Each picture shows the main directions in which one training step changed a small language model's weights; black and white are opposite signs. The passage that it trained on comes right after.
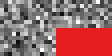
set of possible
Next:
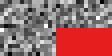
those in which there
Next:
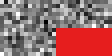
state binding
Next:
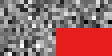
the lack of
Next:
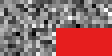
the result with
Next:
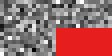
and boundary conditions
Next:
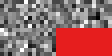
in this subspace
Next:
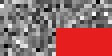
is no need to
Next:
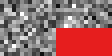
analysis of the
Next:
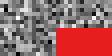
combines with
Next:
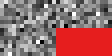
per cent), with
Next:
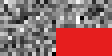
beams are
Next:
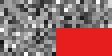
the number of students
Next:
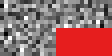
marking that
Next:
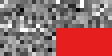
And then there
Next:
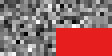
must form a
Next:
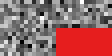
experiments are based
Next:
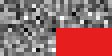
contributed to
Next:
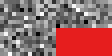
utilization of
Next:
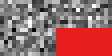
time. In
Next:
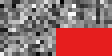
of National
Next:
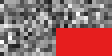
was based on the
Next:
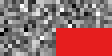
around $\bar
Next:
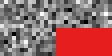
out to play
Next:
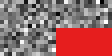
in the quantum
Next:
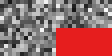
one of new
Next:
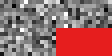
The reduction of
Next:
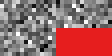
of teaching
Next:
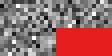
is that increasing
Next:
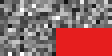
generally in
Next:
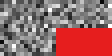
theory, the
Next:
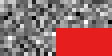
user gains
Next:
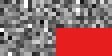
high cost
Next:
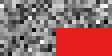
of the delta
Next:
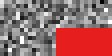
parameter space for the
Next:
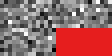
to a multiple
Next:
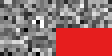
higher estimated
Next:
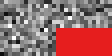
black) and
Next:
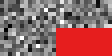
treatment of
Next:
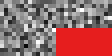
the filling
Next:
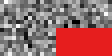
also like
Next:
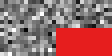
In Fig.~1
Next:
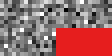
CG algorithm
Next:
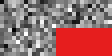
of Media
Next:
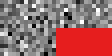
in it, which
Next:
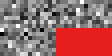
with different random
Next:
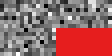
cool down
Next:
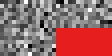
new position in
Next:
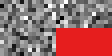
where the angular
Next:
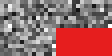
target is
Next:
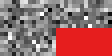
CASE We
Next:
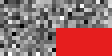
to user needs
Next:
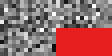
used in a
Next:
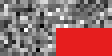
support by the
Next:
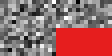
zero temperature.
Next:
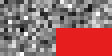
to denote how
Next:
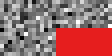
source current,
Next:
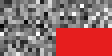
discussed in
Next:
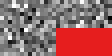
states appear only
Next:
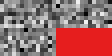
were modeled by
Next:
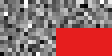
its evolution in
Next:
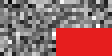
vertical direction
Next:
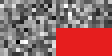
of data:
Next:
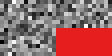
in deg C
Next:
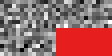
and chemical
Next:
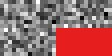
lists typically
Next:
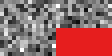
the source of
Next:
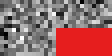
which include
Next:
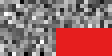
the amplitude
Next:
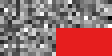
prediction models
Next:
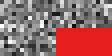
know what were
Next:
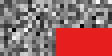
only a short
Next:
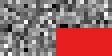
persons are
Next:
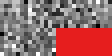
real analytic
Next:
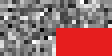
CED &
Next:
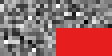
are designed for
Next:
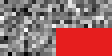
mask was
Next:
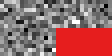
We would like
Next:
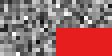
changing with
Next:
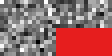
viable way
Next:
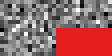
and highly
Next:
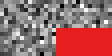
the magnetic
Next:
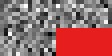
except lower
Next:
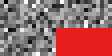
in the regions
